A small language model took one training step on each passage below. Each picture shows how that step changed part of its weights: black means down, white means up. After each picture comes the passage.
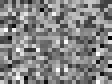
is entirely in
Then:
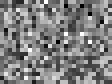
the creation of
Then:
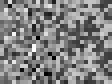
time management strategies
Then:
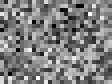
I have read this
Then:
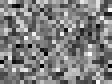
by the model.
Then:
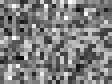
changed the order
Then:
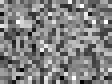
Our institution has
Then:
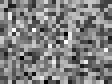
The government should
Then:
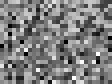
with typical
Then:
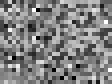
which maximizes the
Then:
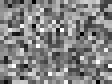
sustainable by considering
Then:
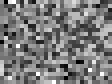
using ICT to
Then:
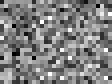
W VS
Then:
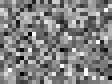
contain a
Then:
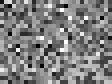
cancer T24
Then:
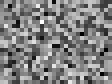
CMP can provide
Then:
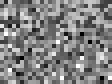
been creating a
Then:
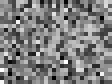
systemic change.
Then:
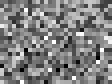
first was conducted in
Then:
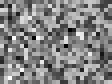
given the variety
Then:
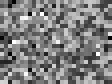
maximum in the range
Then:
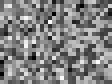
reducing the mean error
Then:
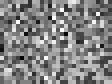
a handicap
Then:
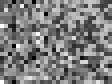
risk of developing
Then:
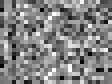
COP is
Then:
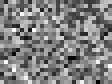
as there are close
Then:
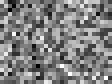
God A score
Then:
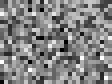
can increase,
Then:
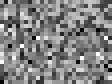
been studied, not
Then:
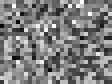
the 0°
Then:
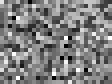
of allergic
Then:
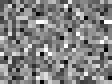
spirit or
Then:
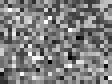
making it difficult to
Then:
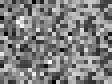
appropriate measures to
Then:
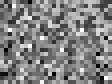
observed, showing
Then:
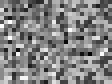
pavement and
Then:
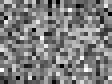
24 taxa have
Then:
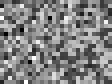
its own laws
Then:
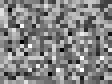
solutions implemented by
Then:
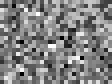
state how the
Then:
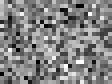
Iran, with
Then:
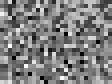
applications. Through
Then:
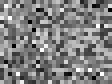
Due to the
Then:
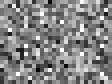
20 mm and an
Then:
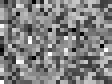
integration of spatial,
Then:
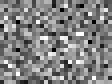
IV move
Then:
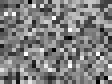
that it has been
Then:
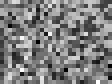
with the additional
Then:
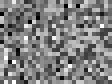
different solvents
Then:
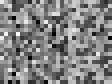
of deepwater
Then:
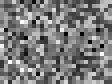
actively participate
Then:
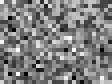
from religion to
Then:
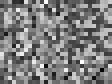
the availability of
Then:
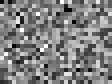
Region of
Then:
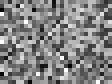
may refuse to
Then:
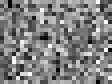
It is observed that
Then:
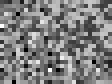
national policies and
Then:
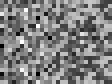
source and the
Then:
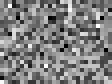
focus on globalization
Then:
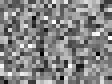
after complete crop
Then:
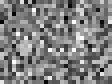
theoretical foundations
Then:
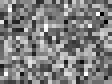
the dark at
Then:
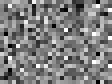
to be worn
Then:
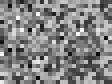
special attention, particularly
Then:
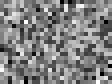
consistently across the
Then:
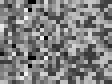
effectiveness of the
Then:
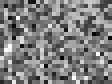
to the planning of
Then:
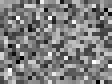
to a standard of
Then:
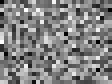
stalk which
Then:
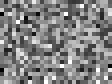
Some notions on
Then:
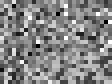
mucous in
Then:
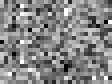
and translation,
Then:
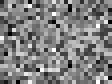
This has been shown
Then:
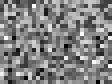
more income to improve
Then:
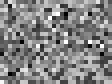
declare that
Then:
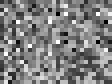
migration design
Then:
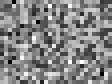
equal number shall
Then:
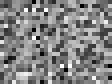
principle of maximum
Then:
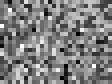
participants included in the
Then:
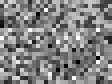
were recorded by
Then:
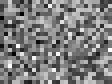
they had to
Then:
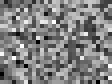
social media and made
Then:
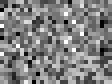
auditor in
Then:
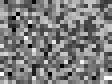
programs. The
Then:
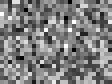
the link between
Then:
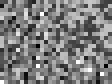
technique in order to
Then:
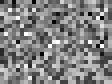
this decline is
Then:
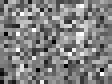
as theoretical and
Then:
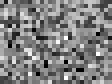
been transferred from
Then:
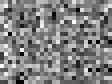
kmph We
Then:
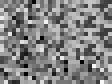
production and regulate
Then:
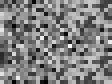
prices of
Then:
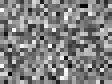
should decide on
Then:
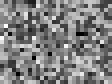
depth Custom
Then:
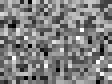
are reported. We
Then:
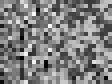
who was a well
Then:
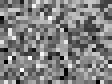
it would be
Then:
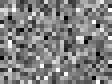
just a common organ
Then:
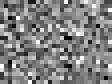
to drive continuous
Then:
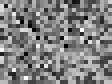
do Meio
